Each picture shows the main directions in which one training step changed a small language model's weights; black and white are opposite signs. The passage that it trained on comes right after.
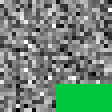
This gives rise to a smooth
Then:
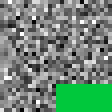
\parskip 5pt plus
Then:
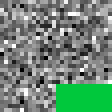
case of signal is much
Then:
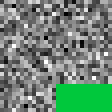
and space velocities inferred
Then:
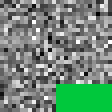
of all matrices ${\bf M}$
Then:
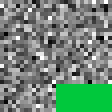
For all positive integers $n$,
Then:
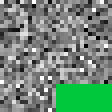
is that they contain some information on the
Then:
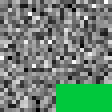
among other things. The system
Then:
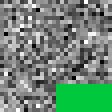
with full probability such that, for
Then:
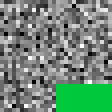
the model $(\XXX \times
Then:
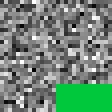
are given by (\ref{kM})
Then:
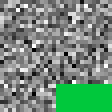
between the attention-based
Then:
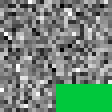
and they are replaced by
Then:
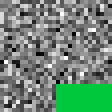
authors thank Dr.
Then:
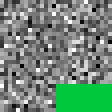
direction to that observed at $t
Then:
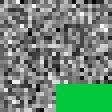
that the microresonators
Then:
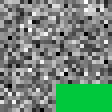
as a null surface. A
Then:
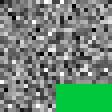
a rank-$R$
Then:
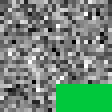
$k$ is a field of characteristic
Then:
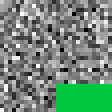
mapping $f:E\rightarrow
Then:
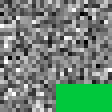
\begin{abstract} The
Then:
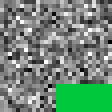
\end{equation}% The constant
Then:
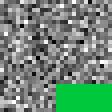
that \CH{} can be used
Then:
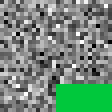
reports the demographics of the
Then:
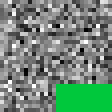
(right) reflect the
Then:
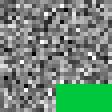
Hence \begin{equation}
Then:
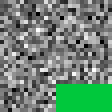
$C_6$ versus
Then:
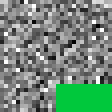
$\rho=0$ can be expressed
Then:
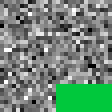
\caption{Model generalization}
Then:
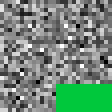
the kernel architecture.
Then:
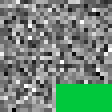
by three points $x\sim
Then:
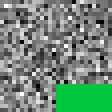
by $c(\square)$ the
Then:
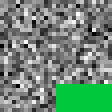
the number of servers is small,
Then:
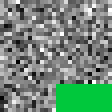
an explicit FHT representation of
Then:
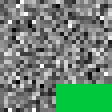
us in the sequel to obtain some
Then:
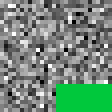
and we do not present the corresponding results
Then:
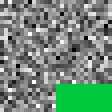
\ol\phi h_M,
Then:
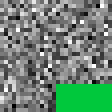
(EMHD) approach considers
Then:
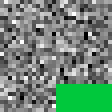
critical optimal value and an
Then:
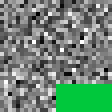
factor of $C_G(t)$
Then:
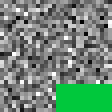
The chosen hyperparameter has
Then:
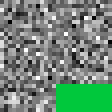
computing to high precision
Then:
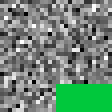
model based on perturbation theory to
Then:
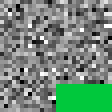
a stable function of time.
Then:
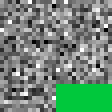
production and interaction of small colour
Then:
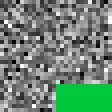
the linearity properties of $\phi$ and
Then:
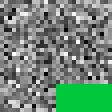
play. Investigations on
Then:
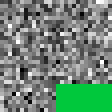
the physical picture does
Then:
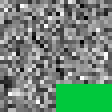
Working at a lower speed
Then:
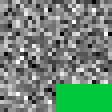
transition temperature, Tc,
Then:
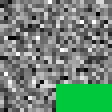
again, \begin{align}
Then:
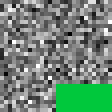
both interaction costs in Case
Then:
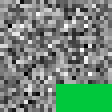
the algebra with respect to multiplication
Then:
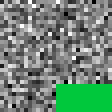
such that $H^{\red}\subseteq
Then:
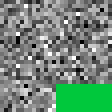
challenge, federated
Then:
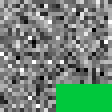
Let $x^*$ be a limit point
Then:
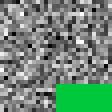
Mobility \and Open
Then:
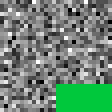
properties of ring polymers
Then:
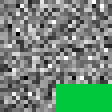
Their regular pulses
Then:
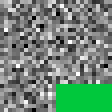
rotation of the translates of
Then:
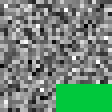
can therefore generate substantial
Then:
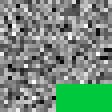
the continuum model loses stability
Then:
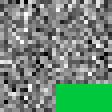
different oppositions using solar
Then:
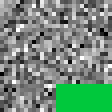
any $\beta \in (\N \cup
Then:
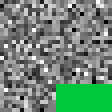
each time step. Depth
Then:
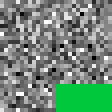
except for $(V_0,
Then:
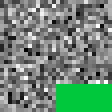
identity 2-pasting
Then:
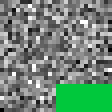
level outline of a burst
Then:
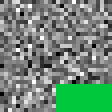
leads to the original
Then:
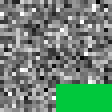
only if \be \item $\langle
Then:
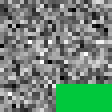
$e=1$. Note that
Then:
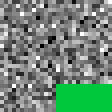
However, if $n\not\equiv
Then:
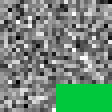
to a full $C$. This
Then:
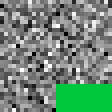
constant vector field $a$ we have
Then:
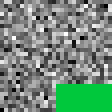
clan of $A$ and
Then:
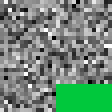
non-negative quarter of
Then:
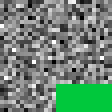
result. \end{proof}
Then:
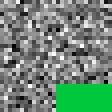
only the consistent signal is
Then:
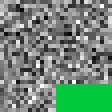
be a basis of $S$ and
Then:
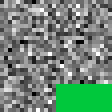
which results not only in higher
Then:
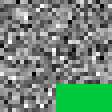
fact that the finiteness condition over
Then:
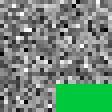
the algorithmic flexibility
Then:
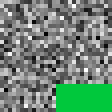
a constant $\alpha >0$ the set
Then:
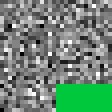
its caps, and let
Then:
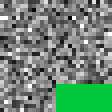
\IC$. We analyse the
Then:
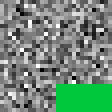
be attributed to a changing
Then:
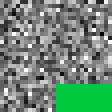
Indeed, this contrast
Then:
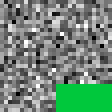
respectively, constant are chords
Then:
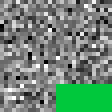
mesh cells and
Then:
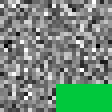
and analyze these data using a set of
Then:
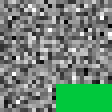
in Astrophysics
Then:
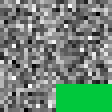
by comparing this formula with
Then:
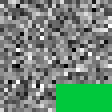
about the source to resolve
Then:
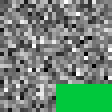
$p$ is a minimal projection
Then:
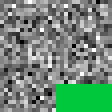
molecule to the
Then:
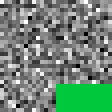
implies that for $t\geq
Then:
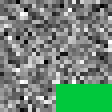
call exchange option at time
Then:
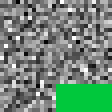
indicating reduced insulating boundary
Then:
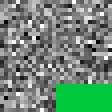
recently proposed by Shen and
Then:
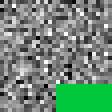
however, we will focus on
